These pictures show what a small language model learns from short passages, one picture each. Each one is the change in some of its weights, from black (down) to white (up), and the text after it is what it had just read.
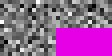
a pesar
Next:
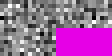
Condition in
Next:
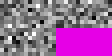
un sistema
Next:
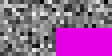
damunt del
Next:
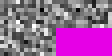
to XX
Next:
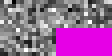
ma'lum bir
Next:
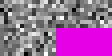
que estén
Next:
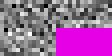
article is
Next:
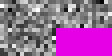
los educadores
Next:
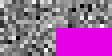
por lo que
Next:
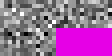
el concepto
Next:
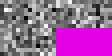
pois esta
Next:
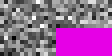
una reforma
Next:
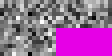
et al.
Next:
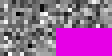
мови; -
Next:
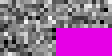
ماه و
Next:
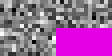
plantea que
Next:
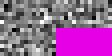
atividades de
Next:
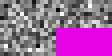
em sentido
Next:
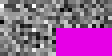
pontual em
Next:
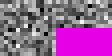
talqin bilan
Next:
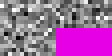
та інші
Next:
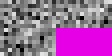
yang harus
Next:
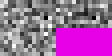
O problemă
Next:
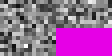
la mission
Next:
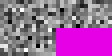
volume de
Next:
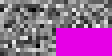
a matéria
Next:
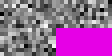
from the
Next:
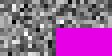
(Journal for
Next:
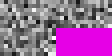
de seus
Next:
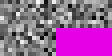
ones is
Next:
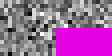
na Coleção
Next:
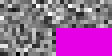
equino da
